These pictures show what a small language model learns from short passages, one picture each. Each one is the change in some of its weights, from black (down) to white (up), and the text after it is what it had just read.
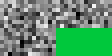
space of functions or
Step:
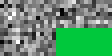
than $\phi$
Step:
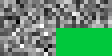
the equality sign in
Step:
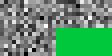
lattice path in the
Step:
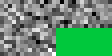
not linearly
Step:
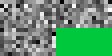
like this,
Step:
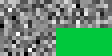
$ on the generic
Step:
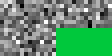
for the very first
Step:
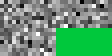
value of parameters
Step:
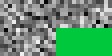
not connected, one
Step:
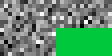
show that the invariant
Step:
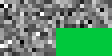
by the class of
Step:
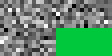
degree $d$
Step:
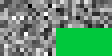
meets the
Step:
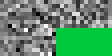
the evolution system
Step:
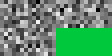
reaches of
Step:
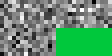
that $Q$
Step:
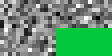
of distinct regular
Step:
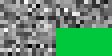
a compatible almost
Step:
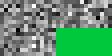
involution in
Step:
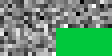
solutions of these models
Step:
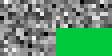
many degrees of
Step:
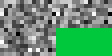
is quite
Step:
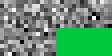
numerical solution of partial
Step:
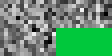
use the next standard
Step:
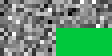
over an algebraically
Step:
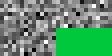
convergence of the
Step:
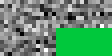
only limit cycles for
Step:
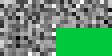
the same topic
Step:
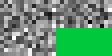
power and over
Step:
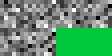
steady state problem
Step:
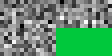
deformed derivative
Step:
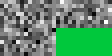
the the random graph
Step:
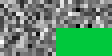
the {\it
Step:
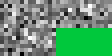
while also explicitly
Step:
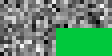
derivative. The
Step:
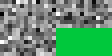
t \nu
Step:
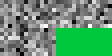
symbol combinations
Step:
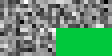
an induction argument and
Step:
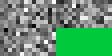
By our assumption,
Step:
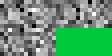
index\'ee par
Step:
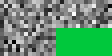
between the input data
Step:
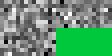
This is more than
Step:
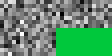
in ${\cal
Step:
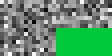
and the two algebras
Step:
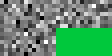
paths of the random
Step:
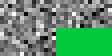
we can bound the
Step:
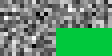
Although convergence to
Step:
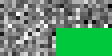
two cases:
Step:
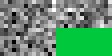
R$ takes
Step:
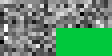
I and II
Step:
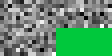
taking weak limits
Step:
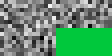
be identified with
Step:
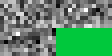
the homogeneous estimates
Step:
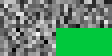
the results to a
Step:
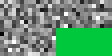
on one of the
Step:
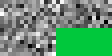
result is presented for
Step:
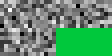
$ and $\phi
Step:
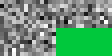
simple planar graph
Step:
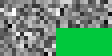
is that if one
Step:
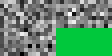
the oriented distance
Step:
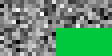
same symbol for
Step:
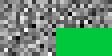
If the ring
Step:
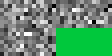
It follows that
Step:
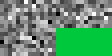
Moreover, there exists
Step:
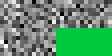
it is the rate
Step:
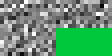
generated by unitary
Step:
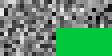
is proved by contradiction
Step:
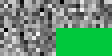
with initial data
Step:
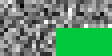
for both speed
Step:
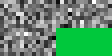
the fact that
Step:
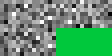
duals are
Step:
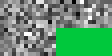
get that in the
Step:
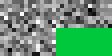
second version}
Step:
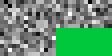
transform one can
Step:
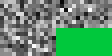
the development
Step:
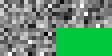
product of $\displaystyle
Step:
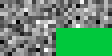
case, for
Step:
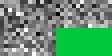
a unique line in
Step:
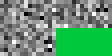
components are defined as
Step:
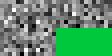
In particular, a
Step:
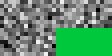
$X$ has
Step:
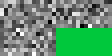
is the unique
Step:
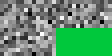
Therefore, the dimension
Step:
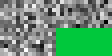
latter is contained in
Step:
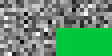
formulation of the problem
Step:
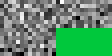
that a generalization
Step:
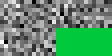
it is a
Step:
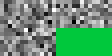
evolution equations are
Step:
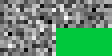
hazard rate
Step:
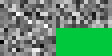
the sharp value
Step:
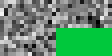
is proved.
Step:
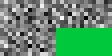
We study the
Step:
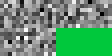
with boundary admit
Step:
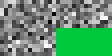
is applicable
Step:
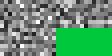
$\Gamma$ denote
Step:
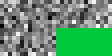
$k$, while
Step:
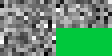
interested in is
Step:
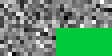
the variance of
